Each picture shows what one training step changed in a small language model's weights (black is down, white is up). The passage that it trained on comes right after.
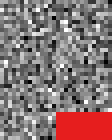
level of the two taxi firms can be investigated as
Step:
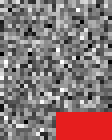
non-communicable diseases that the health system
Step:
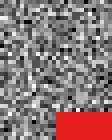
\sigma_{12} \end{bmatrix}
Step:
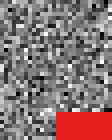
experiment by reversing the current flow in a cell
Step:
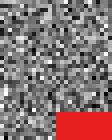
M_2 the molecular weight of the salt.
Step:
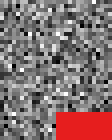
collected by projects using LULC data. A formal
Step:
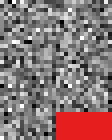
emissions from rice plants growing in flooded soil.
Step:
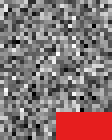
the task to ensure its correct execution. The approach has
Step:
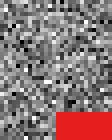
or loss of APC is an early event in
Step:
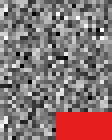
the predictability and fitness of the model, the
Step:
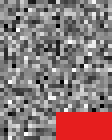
of water, like navigation and water
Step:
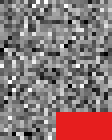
attendant pre-post research you plan to
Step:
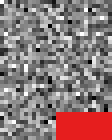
et al., 2021). These nanostructures
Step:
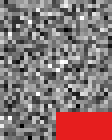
core is smaller than the initial core temperature indicating that the
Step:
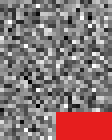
level of audacious opacity, details of the
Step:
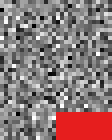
transdisciplinarity Our long-standing local
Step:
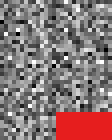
different groups of respondents. The respondents were categorised into
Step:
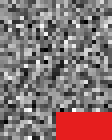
fall into despair, thoughts of failure,
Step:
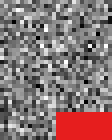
Found/(Calcd.) Mn C
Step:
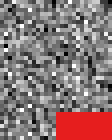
parts of the region on which samples were selected.
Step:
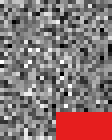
Extending this investigation by training on a larger amount
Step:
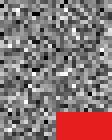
a NACA0012 airfoil and validated
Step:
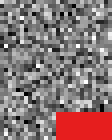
April 2024, LEARN partners convened,
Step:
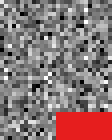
with the European Values Study/World
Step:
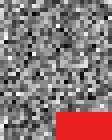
this presented 39 form of the tree T the
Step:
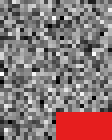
expand Grant-in-Aid program funds
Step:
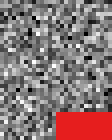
of this work, we have referred to the following two
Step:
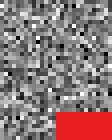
as a phase I enzyme involving metabolic activation of
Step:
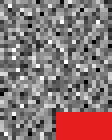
**R**esources D : **D**ata
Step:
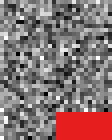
limitations of the oxidation level assessment method used, the oxidation
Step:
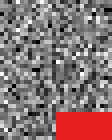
a *honeypot* directory where only
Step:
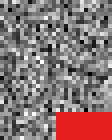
designed taking into account different items such as physical activities,
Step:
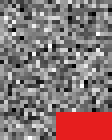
A—coxal and genital field, partial
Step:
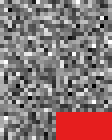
damage to the joints, and usually resulting in pain
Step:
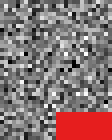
to address the discussed barriers. Mitigation Strategy 1
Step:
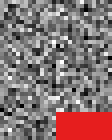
data, for which population the results are representative, and
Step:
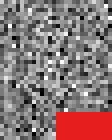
between non-life insurance premiums and
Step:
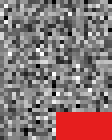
on these findings additional test are currently being planned.
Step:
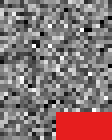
virtual access to the data. Here CDS views are
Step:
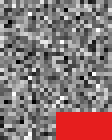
resulted in bent needle-shaped
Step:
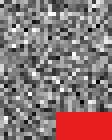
and crystallinity of the as-spun fibers
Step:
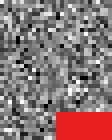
psycho-pedagogical training, but also
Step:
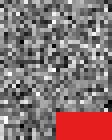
sunflower plants and the maximum number of
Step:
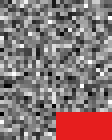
DT-VET models have proven to be
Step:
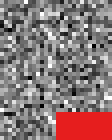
system, will reduce the fault current and hence will
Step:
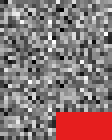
dans les grandes villes de
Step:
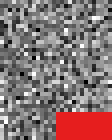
spur is nearly the same as that of a single
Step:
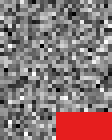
in all industries and countries. Many companies have
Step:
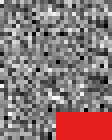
and Landscape Institute Institute of Plant Protection,
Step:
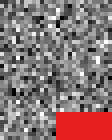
and mountainous areas. Fiscal analysis further indicates
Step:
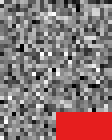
and even duplicative [15]. On the other
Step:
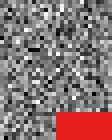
× 1 m the first week of Nov,
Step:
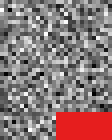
Tibial Musculature in Combination
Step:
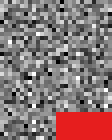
would be helping a lot of people. When such
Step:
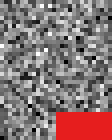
range of geometrical/physical parameters such
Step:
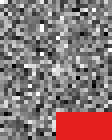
Additionally, adaptive optical systems need to be employed for active
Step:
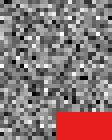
be significant if longitudinal one to give more accurate picture of
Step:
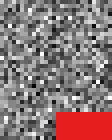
between the government and private college students in their
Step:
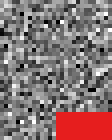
conveyance is conducted by a visionary manager.
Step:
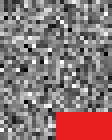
symmetry and the electroweak gauge symmetry
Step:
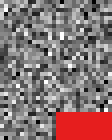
the quality of holding the attention to natural preservation
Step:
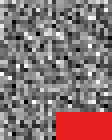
Figure 1 visualizes the number of independent components available per
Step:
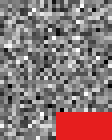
area of natural hardwood Oak floor.
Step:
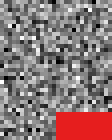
status to 80%-85% was observed.
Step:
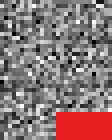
size is indicated. 3.1 Parallel transformation The
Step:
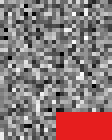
construction of solar collectors for drying /
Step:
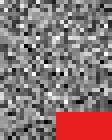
tube function, thereby reducing ear pain and hearing
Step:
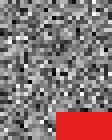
Table 2 Results from maternal blood analysis. Since no
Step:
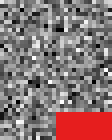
New Zealand. In 2009, charges of
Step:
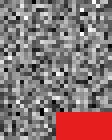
of U-19 Soccer Players in
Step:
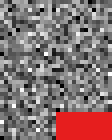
light scattering from the X-ray viewing
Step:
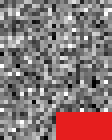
SOI MOSFET is shown in Fig.
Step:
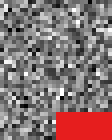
the context of the research. KPIs that might
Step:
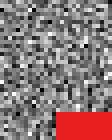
neoplasms were studied. Cases of
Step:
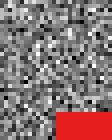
XII. Lochner, P.,
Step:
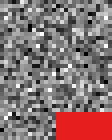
Cognitive semantics sets out to explore the nature
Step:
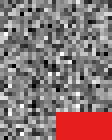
in the response of the tall building. Here,
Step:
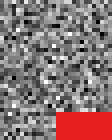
2 Since we cannot think of an interdisciplinary project,
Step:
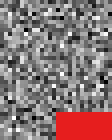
units, Supersonic fighter
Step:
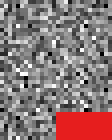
as disinfectants, sodium chloride in curing
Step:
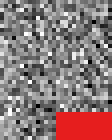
composition of coccidiostats in
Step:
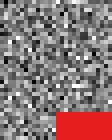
media industry. It has become a way for media firms
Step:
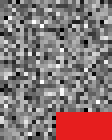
Offloading. For the numerical implementation of our
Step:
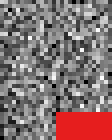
school teachers include embezzlement of school fund;
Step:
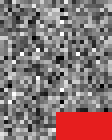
delivering the keyboards to him on. which
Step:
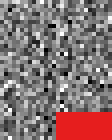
general public with information on the level of quality offered to
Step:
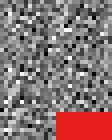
footprint service The ATMO ACCESS footprint
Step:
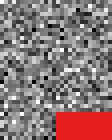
labour markets is an outcome of commuting and migration
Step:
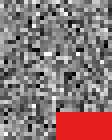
chronic diseases predisposing to AF in older
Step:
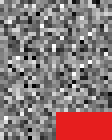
feel more responsible for the well-being of my community
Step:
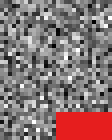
compare the proximity relation between labels. For
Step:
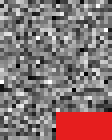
a positive integer. (Z_n,
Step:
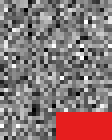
the part of the sonnet quoted). It
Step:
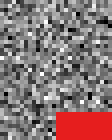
horror movies that has evolved over
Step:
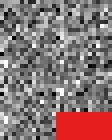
no defects to the product reaching the consumer
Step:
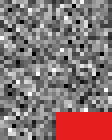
points, and amplification processes that characterize each
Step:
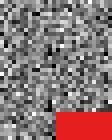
ELMER multiphysical simulation software on the
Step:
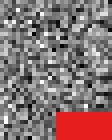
sector information licensed under the Open Government
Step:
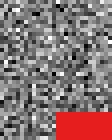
a significant number of librarians are also involved in
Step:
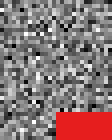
of gastroesophageal junction Figure
